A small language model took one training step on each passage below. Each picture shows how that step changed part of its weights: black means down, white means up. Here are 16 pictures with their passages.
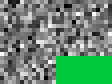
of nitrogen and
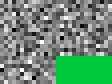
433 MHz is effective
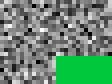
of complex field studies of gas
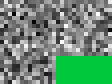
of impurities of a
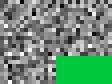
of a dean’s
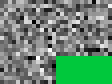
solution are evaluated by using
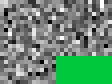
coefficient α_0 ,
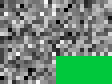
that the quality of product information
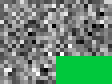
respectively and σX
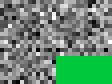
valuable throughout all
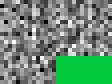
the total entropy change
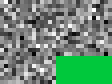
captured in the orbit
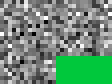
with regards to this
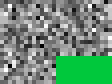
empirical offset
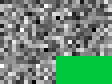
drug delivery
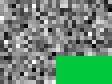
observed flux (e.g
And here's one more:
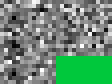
in \solrg\
